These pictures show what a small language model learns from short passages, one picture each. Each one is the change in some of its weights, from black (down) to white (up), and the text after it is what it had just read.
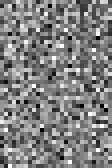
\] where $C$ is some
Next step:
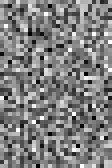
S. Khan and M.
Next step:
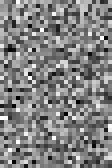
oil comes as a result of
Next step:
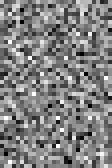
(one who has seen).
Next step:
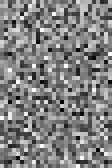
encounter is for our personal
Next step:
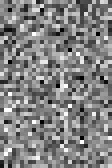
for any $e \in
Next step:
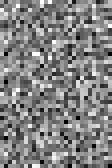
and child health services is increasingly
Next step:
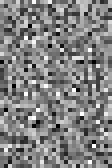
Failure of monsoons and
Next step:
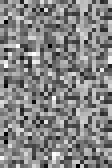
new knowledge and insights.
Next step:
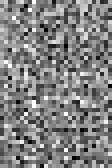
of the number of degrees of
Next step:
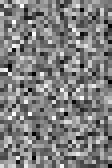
property (I) for finite and
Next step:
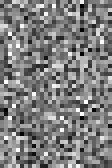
F \subset T$. Then either
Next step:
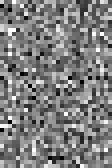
_0$. Take an additional variable
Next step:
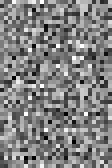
models based on the experimental observation
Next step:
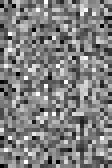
& \bullet \\ \bullet &
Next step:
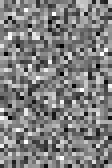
a dozen of proofs
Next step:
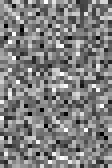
then calculate these surface integrations by
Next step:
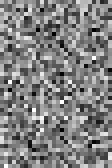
we double count a part of
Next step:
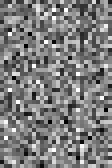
\end{align} In
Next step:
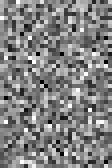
carrier. After
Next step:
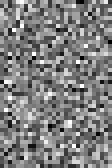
${\bf D}(K) \subseteq
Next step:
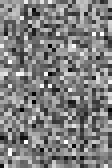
presence of predators, the prey
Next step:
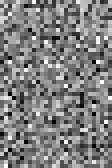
used (5.11). This shows
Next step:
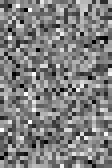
and Jørgensen
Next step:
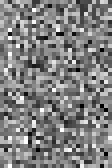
zero $U$ in $A$
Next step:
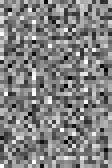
the same. Results:
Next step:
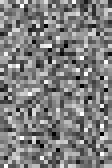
property $\widetilde \Psi \circ pr
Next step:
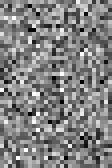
with azimuth.
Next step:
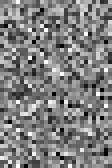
converge more quickly, and
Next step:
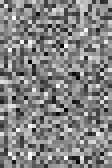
with that based on embedded sample data
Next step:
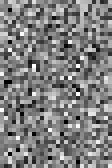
on parallels is preserved by
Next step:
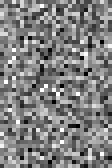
$\cS_c$ are elements
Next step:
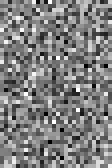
stirred for 1
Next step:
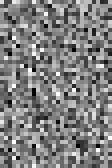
FIRST ORDER
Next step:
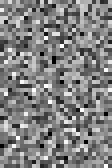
website. In the case of
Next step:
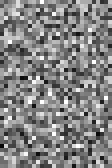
projects focusing on areas with large
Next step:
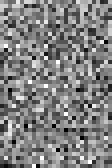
notes; the proposed system, on
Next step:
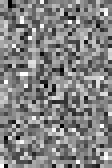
of the electrochemical signals
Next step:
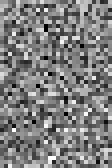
significantly improved the 328
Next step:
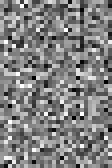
prove (2) we take a vertex
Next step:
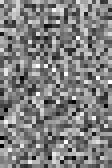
amongst these variables. Also,
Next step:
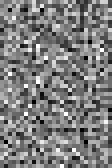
for the generating function is
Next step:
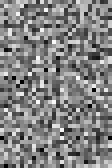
mechanisms for monitoring,
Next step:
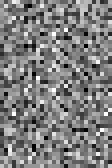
is evaluated using the following equation based
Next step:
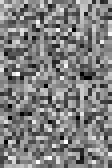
products (Theorem 4.1)
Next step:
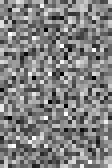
that included the Garamite
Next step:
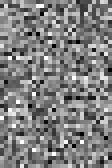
$X$ is a submodule
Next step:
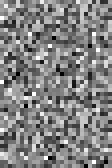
encryption architecture. Furthermore, the
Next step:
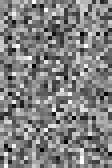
main topics: (1) the
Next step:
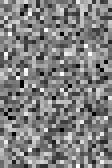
large pool of antibiotic
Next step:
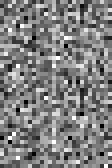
\leq n} (\alpha
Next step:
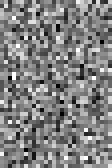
of type $\T$ (cone
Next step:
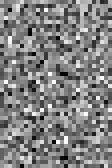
during synthesizing calculated
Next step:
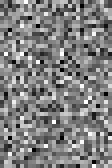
{\bf Lemma 2}. {\sl Let
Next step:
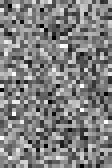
and digitization: the first
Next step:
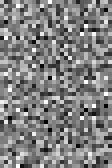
or not, it has nothing to
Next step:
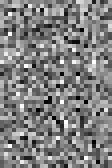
w\}\}$ After 1 step this
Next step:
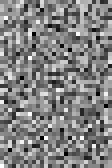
they immediately received responses from
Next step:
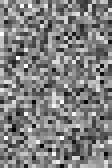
self mappings satisfying integral type
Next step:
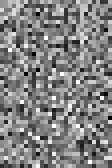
existing industrial gateways,
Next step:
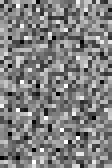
. Table (4) this table
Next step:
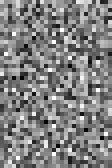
COVID-19 has spread
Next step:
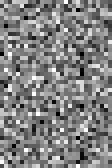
variables (for all $t >
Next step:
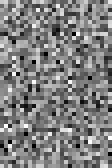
activity of BR was evaluated by
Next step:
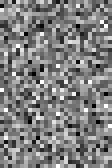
a,R\right) $ and
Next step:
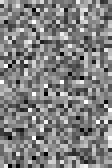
places; basement. Fig.
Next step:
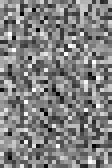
west coast of the
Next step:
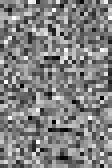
by a non-increasing sequence
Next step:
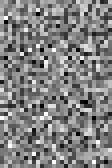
returned no entry, so
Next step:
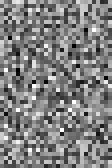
based on domain ontology to control
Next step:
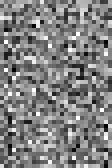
concentration (inverse)
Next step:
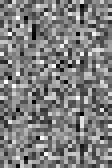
\pi \right]$ between
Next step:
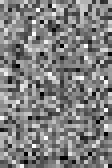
prime divisor of $n$
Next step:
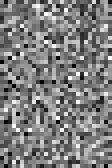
\end{rem} We'd
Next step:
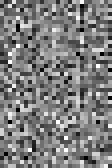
\gamma_4 \alpha_2
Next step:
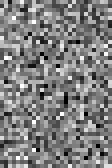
of $r$ and $N$
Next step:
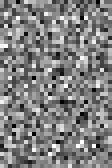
their strength to continue was
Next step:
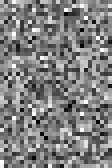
frameworks to enable real-time
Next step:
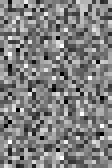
small so that $\varepsilon \beta
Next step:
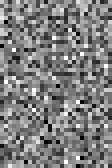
the open unit disc. The definition
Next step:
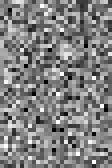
that $\widehat\Gamma$ is not
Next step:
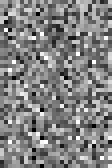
loved music and song since
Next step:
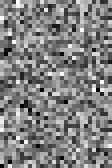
deforestation. Engage local
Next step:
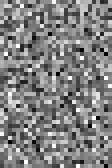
respect to $ (dt)^{\alpha}$
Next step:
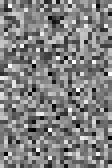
is like a probability conservation
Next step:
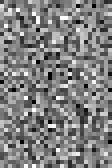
functions over the firing cycle.
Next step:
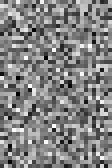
progressively longer to approach
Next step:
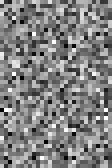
(RFs) and support vector
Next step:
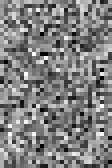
outcomes in rural and
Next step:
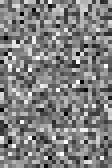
search and determine the best setting based
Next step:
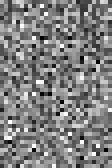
Hence for any $y \in
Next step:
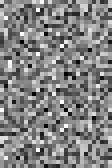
samples were weighed in order to
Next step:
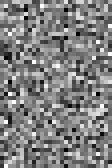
is \emph{internal}
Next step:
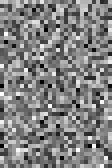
loading and unloading
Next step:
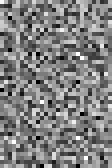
H ₂ S CO
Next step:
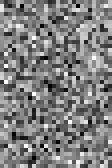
Supriya Marik
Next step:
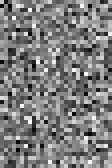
or MPEG-2
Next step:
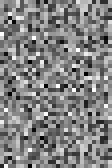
a Micronutrient and
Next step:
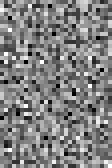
IEEE Symposium
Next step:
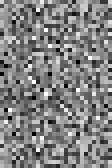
values were found as 65.72
